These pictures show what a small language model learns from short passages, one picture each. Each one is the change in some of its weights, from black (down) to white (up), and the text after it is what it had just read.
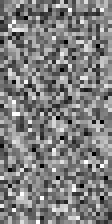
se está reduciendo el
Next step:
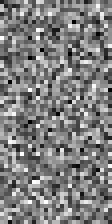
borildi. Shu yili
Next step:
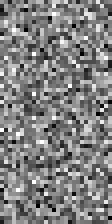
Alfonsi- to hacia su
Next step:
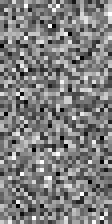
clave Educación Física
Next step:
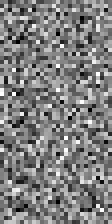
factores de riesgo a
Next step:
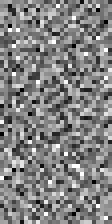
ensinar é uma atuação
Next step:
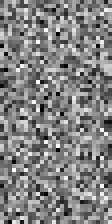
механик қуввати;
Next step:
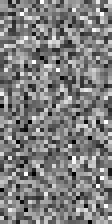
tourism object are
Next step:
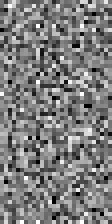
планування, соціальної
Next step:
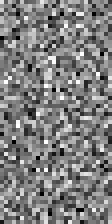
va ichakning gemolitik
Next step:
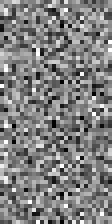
окраїни без
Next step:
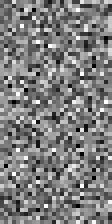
[13]. Неформальні
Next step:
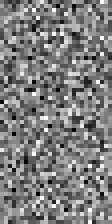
Bulung'ur tumanlarida
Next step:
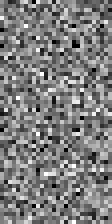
на навчання, під
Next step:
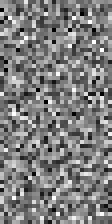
un espacio-borde de
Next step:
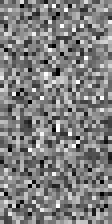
such as impersonality,
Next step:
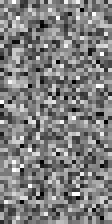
del maíz está en manos de
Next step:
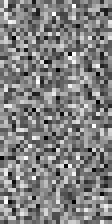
активности учебной
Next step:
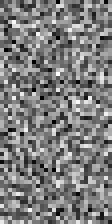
muassisligida tashkil etilgan
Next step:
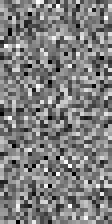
Документи Google –
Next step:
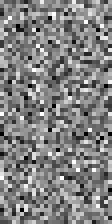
katta. Yaponiya va
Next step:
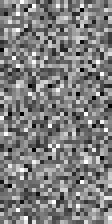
tale probabilità,
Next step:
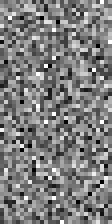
финансово към
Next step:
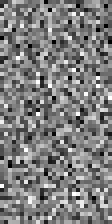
tras el hallazgo de un
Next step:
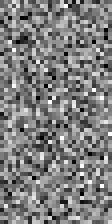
e as bases de dados.
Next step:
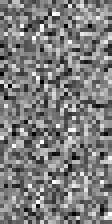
настільки глибока
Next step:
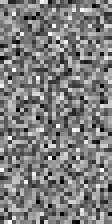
же подвиде есть
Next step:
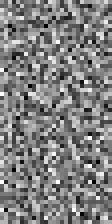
kasalliklarining ayrim
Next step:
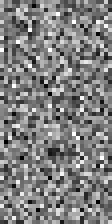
yangi iqtisodiy, ijtimoiy
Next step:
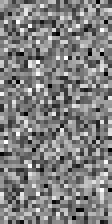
Pembelajaran Kreatif dan
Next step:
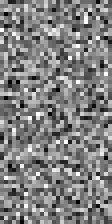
Prasyarat Analisis
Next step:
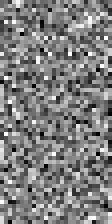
2.0 A partir de los
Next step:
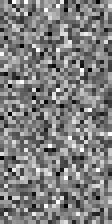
боку. Фізик
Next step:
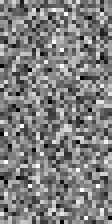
recursos alocados para esse
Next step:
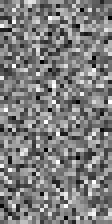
цена на тепловую
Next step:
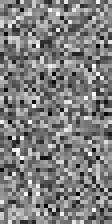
anumite frustrări, mai
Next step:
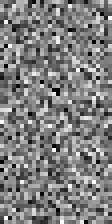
di atas disimpulkan
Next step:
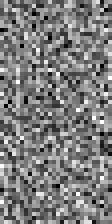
фанлар блокининг
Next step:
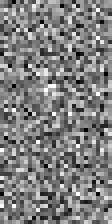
ang gumaling kundi
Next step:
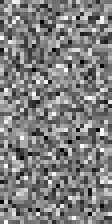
a cada caso, fato que
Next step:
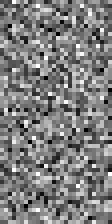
V.V. Passek.
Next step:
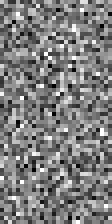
formato colas, cifra
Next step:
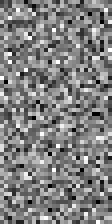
ko‘rish mumkin:
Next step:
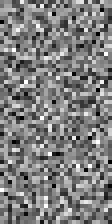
Verbundes aus gesprochener
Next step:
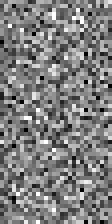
La roue était à la
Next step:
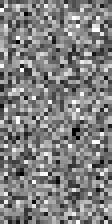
education professionals and the
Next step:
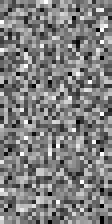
qo‘yiladigan nizolar
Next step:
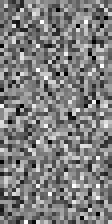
semiochemicals for monitoring
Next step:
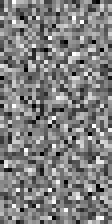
do que a quantidade de
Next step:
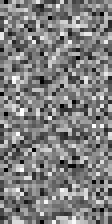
evidências disponíveis.
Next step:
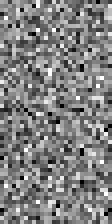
Va Uning Mazmuni,
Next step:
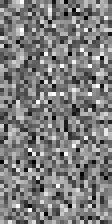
masivos se genera una notable
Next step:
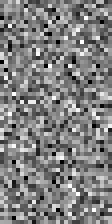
школы в уроках
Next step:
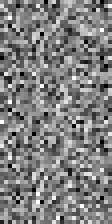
муносабатда бўлган.
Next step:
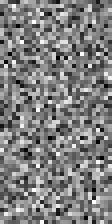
Editorial Serbiluz**,
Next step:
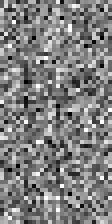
Lev Tolstoyning
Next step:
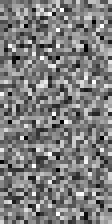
Ylipulli, J., &
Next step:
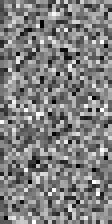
Para la recolección de los
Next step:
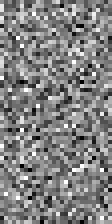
Bu tikuv buyumi
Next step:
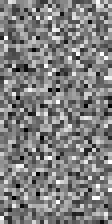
die Verarbeitung wesentlich
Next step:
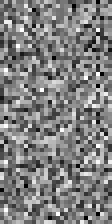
acetonitriplom na
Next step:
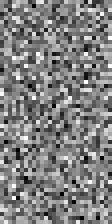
digitais na assistência em
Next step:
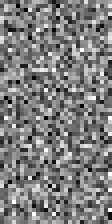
Fondi Rezervë
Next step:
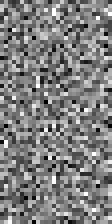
погодитися з О.
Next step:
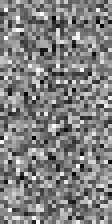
a tus zapatos* es un
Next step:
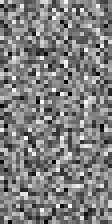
liste XML basta
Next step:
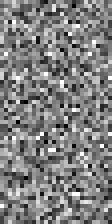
trechos entre as EVs da
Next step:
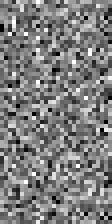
¹¹ У *Речнику
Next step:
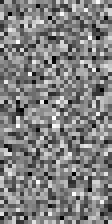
høje antal på
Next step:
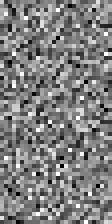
eng qad. tarmog'i
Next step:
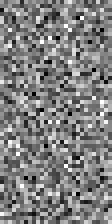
- дори аллергияси
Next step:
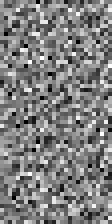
- CAMPBELL,
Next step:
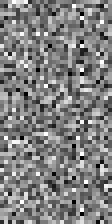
zavq tushunchasi
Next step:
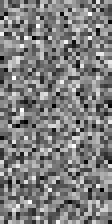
a profesorilor. „Un
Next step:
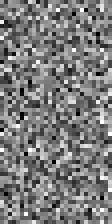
k umelej inteligencii,
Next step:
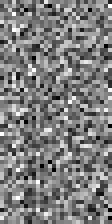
pela primeira vez na
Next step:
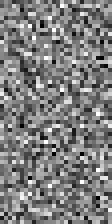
chiqargan mollar bilan
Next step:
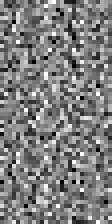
uning nomiga medal,
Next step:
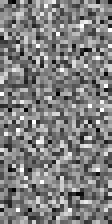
holatda, yiringli
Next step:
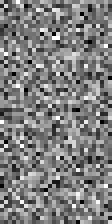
fakulteti talabasi,
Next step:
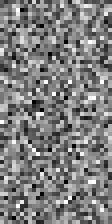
Mobil hamyon elektron
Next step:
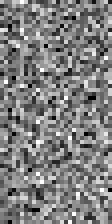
Mirzo Kenjabek's
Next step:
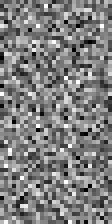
sem necessidade em busca de um
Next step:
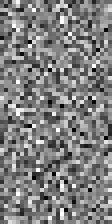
E esse tipo de abordagem
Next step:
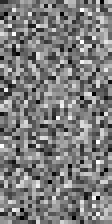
valorificarea acestora și pe
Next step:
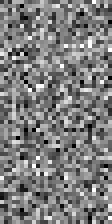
Bowers, A. J.
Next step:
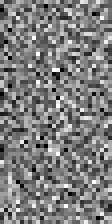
грошових потоків
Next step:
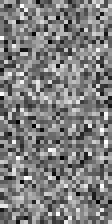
misma cosmovisión de
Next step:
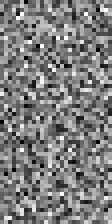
nima uchun shifokor
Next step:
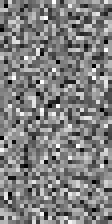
підприємств можна
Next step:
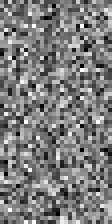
superficial temporal
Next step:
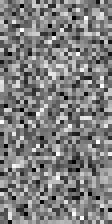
respeito do estresse
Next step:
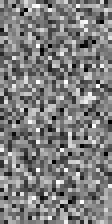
a preocupação de jovens
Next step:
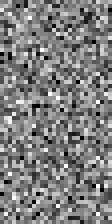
⁹ Financiada pela
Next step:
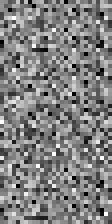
digunakan untuk
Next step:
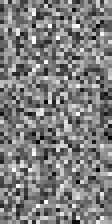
face desse cenário, é
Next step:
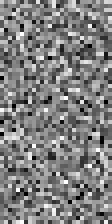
moddalar va qo'shimcha
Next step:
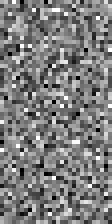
ou recursos cujos resultados
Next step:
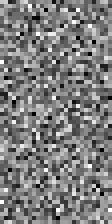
змішаної форми
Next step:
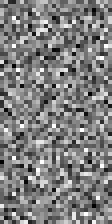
kuratorischer Praxis
